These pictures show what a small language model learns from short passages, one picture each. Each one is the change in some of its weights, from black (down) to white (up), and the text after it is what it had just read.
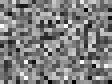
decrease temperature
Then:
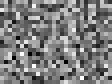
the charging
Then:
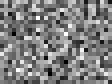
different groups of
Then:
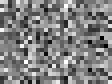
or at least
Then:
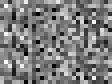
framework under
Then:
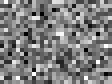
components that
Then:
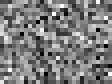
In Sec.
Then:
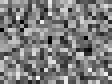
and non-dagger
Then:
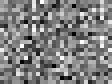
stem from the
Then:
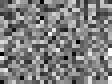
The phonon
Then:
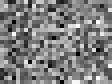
equation of the
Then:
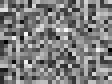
of the momentum
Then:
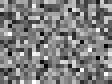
the derived
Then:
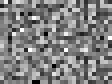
a critical
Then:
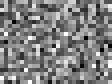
the kinematic
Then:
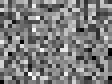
the gravitino
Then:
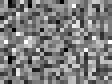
directions of the
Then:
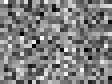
by dimensional
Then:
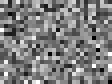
without interlayer
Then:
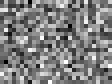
of degree
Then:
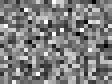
centre of
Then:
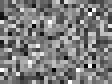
it remained
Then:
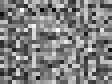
in the cost
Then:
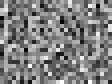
do not give
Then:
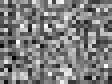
magnetic field lines.
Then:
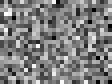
course through
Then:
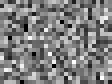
is evident
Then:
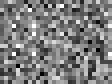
Pure states are
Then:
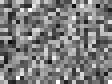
within 14
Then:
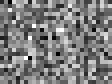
theory. For
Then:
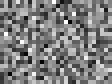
that would have
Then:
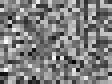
on a large
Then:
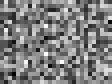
to the well
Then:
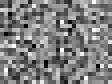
are Dirac
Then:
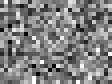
ground state spin
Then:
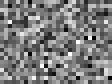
it to contain gauge
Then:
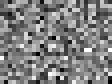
The temperature in
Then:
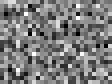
and meets the
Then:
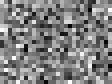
further rather than
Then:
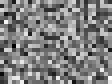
where the local
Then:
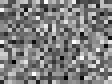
numerical stability
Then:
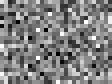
lower energy scale
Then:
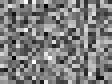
model with two
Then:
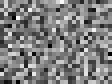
remaining models from
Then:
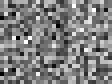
small values of
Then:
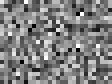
compensating gauge
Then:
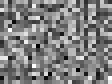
the stress
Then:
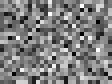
and (c)
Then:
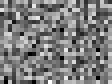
the optimal
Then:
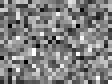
ground state has
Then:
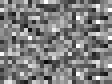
conclude the paper
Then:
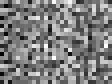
one obtains
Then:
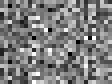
it can be
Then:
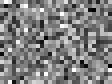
pair stacking
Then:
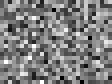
We can thus
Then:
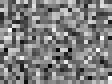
in this document
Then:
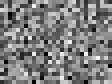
are produced which
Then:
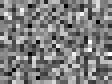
intention of
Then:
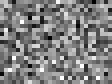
brown line
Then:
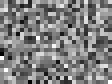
of trace as
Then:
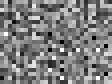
the period of the
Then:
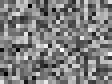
detail and
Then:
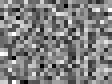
We address
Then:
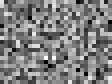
the good
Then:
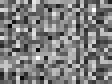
in Eq.
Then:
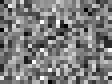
to Te2
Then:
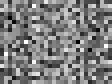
the variables are
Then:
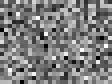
given a specific
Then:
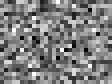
be reached
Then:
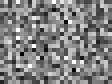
that a similar
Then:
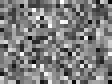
(defined in
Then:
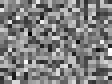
on the symmetry
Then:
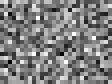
different phases,
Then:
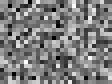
values of the
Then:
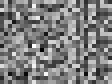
the produced
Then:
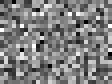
medical image
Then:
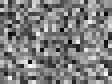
at the present time
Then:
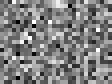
{\rm et
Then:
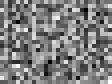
in this kind
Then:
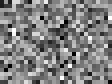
(\omega +
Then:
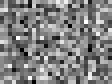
of designs
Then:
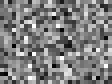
field. To
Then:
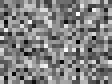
variation among
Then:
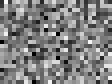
to primary
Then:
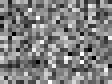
other hand,
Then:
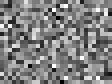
integrating the
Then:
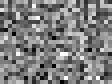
the integration of
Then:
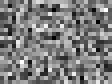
order, and
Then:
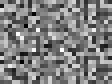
is invariant
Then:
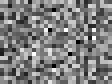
as it can be
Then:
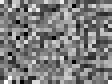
values included all
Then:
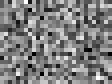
theory with ${\rm
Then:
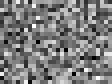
which arise from
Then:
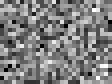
The SR is
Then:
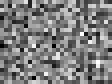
will study the
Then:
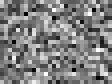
that withstand
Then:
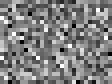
\bar i}
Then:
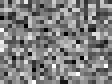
would again be
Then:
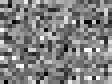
initial operator, while
